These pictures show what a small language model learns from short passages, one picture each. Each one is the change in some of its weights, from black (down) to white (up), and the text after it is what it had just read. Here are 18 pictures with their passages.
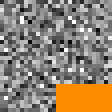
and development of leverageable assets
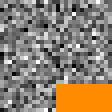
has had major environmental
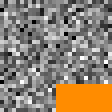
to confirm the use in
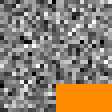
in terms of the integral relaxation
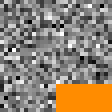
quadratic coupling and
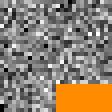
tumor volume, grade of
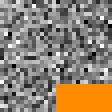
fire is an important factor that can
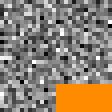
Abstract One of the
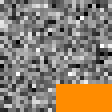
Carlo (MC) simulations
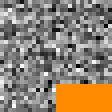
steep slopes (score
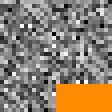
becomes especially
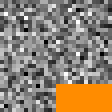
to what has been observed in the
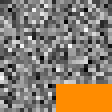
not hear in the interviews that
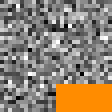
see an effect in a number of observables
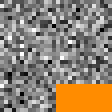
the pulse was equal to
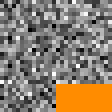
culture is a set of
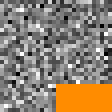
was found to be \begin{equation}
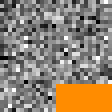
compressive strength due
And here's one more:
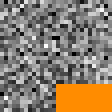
examined: Tunceli:
